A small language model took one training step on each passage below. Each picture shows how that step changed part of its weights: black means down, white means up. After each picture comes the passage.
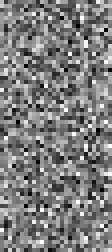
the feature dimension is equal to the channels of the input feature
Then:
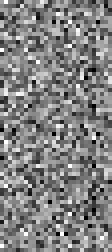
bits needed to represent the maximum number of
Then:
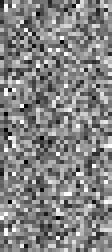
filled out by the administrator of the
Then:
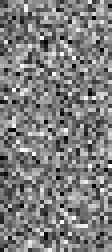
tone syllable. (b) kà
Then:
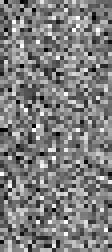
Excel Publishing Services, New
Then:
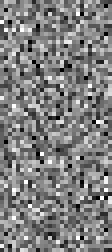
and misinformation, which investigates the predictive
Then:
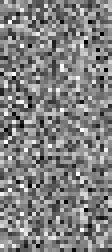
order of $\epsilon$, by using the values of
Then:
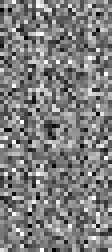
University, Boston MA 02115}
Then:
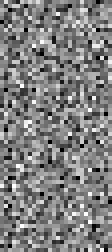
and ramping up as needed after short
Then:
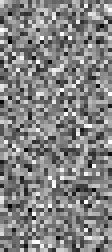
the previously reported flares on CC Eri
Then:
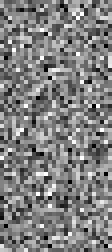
often detected in Arctic wildlife,
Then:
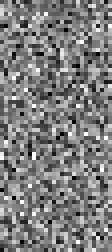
stages of a voyage is described, and an
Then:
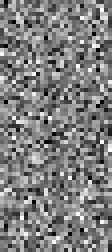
with disabilities, on average 23% declared
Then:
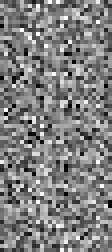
carcass detection rates during daily searches
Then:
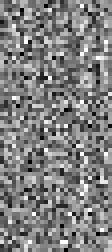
represent tori deformed like a long thin
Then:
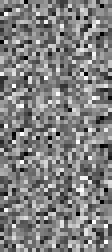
Institutional Review Board Statement:
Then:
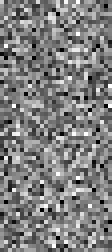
we obtain the following partial differential equation governing the
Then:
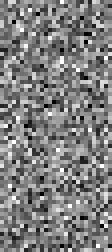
O(\tau)O(0)}\rangle$ through
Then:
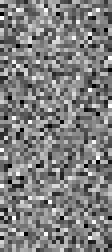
the second-line drug, metoprolol
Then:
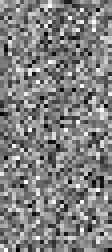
spectrum of a sound, derived from the fourier transform
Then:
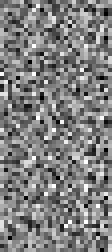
using quantum mechanics, is a well developed field with applications
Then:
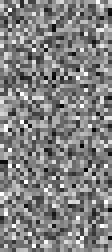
deformations has been the main target of the alignment
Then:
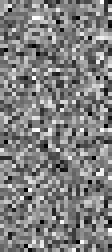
of mobile devices combined with their
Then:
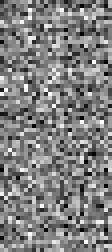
bilateral and multilateral basis in
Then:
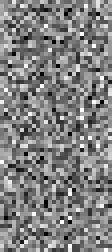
neural network model was obtained capable of comparing the
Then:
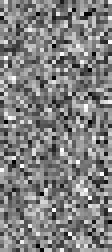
measurement operation on qubit $i$, and
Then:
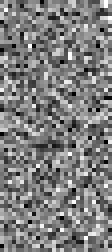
should consider the reverse move --- the removal
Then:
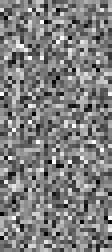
implications. On one hand, we have provided evidence
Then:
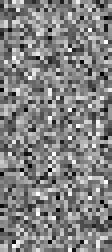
management modalities and outcome of patients were recorded
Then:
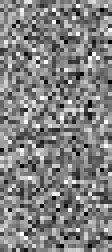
the red phase of the signals. In contrast, for the
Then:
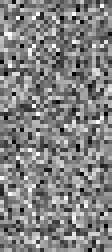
of the production line; thus, they lead to some amount
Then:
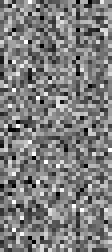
Tateiwa, K. Takeda,
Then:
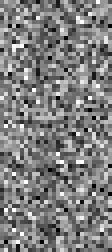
Department of Internal Affairs, the
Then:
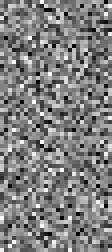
activity prediction was performed using PASS online software. The
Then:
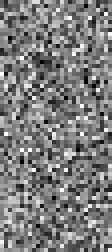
one. In their stellar system studies, however,
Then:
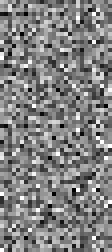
in Area # 4 and Area
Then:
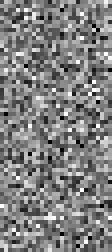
the plastic sheet after about 15 min into a
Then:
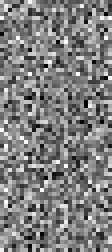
Total Phenolic Profile and
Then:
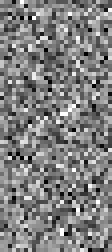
Philippine is one of the most important countries with
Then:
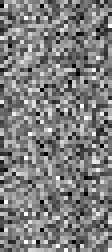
classic topic within Naturopathic
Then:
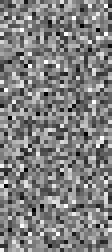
Processing and an interactive Power BI
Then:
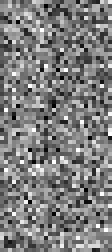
1, we found maximum load at 59.38N
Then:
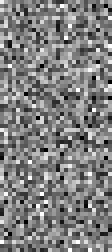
the rules for placing dangerous
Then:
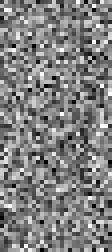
with a rate constant $k_{ba}$ and
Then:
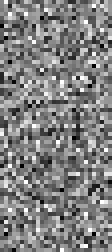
detectors, because of the conservation of the initial zero spin
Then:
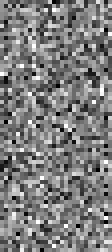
learning and motor skill development. Additionally,
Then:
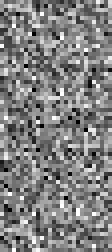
the study supported the advantages of utilization of
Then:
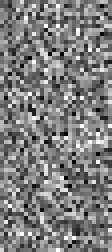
Geomagnetic Storm. 11.
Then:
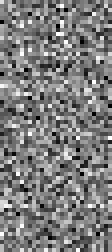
case. Rutkowska (2022)
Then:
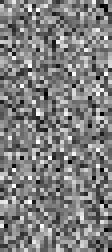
affects LLM decisions. This finding raises
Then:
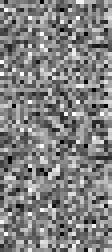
a reliable party holds authentic data for
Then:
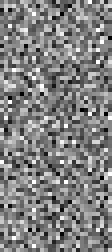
Master of Science in International Development and
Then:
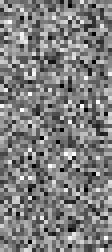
on forest management. Stakeholder
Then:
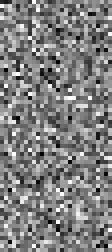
inference setting. Here, specific emphasis is
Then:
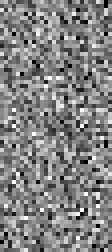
at the following abundance estimates and ranges relative
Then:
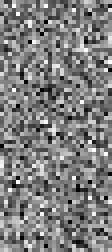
where the microbiome samples were collected, the age and
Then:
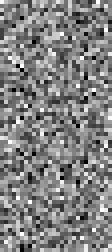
for the distribution $$ S_{m}(x) =
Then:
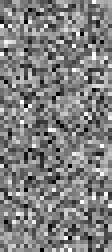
The literature has extensively explored
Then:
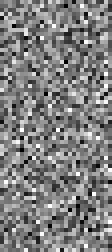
the baryon density using the CMB motivates
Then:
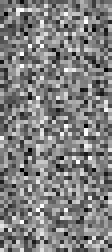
Rourkela and R. K.
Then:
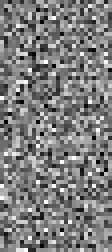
HORIZON 2020 PROGRAMME
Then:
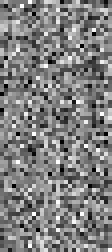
in their enthusiasm to stick
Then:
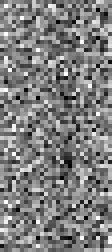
up to a saturation point at a channel
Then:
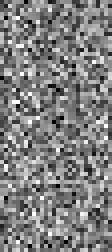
EAGLE, finding a relation of more
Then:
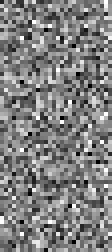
contributions from the hybridization with O $p$
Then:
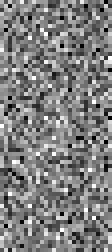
theories of ecological tourism and sustainable
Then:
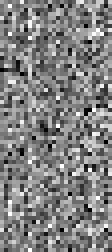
surrounding spatial issues and that could potentially
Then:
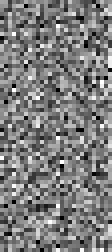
data extraction, and an online archive,
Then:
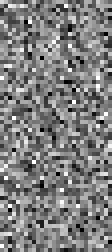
of Omental Mass, Left
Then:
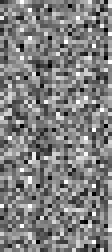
established medical practices and standards.
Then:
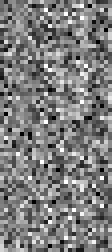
successful and failed to implement any policy decisions.
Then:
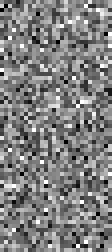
\end{figure} \section{Scaling analysis
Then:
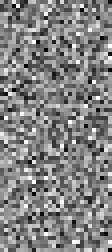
the search of the DSF phase in experiments.
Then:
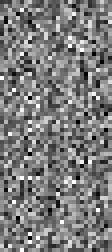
Stange, J. and Stubbs, T.
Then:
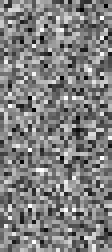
are depicted. Fig. 2b) exhibits
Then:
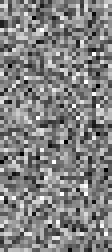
clarify the association of LBW or being
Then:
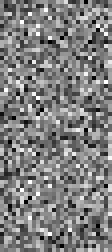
V2V relay. Also in
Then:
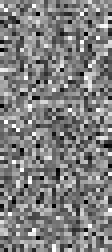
terms between valence electrons, for bound atoms.
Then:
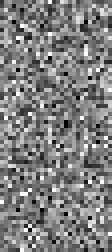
for the simplified model with $N=7$.
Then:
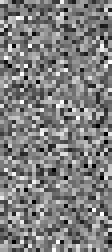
secondary schools in Uganda, there is
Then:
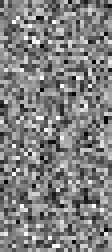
Americans, which started from
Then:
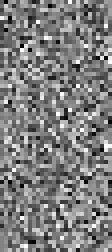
and the intention to use IVR in primary
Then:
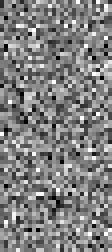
{}^4E_g (G)$, respectively, in
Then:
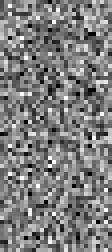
an effective mathematical tool to deal with uncertainty.
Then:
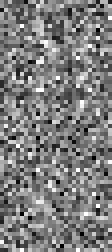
\ref{V3wlf}. Concerning
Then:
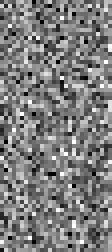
a critical value. The main question we want to address
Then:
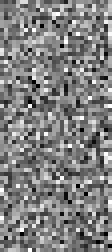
are substantially and statistically lower than those obtained
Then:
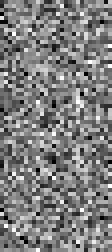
done using Modde 135 6.0 statistical software
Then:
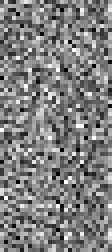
up along with the bulge mass. However, in
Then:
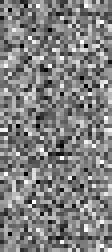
weight (116.4 + 18) and that calculated
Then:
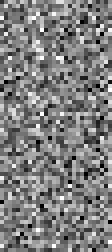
2013) shows that there is a positive and significant relationship
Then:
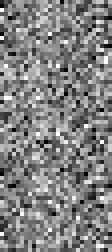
with ichthyosis have a high frequency of
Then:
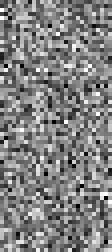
and then is measured with an oscilloscope.}
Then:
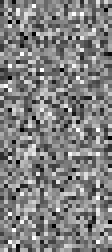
wavelength of the contributing excitations,
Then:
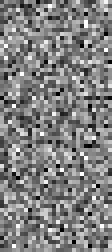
characterized by a coordinate $S \in
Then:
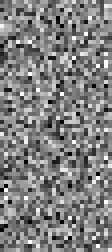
CARALGO of the Complex Activity
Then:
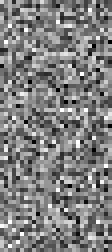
the community; therefore, in addition to the community must be
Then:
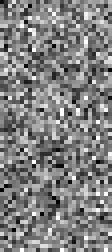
the COEIN component, whereas endometrial
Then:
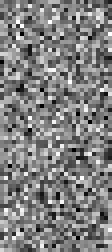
for ``semantic''. We checked the
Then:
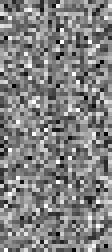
quantity of spectacle they offer compared to other
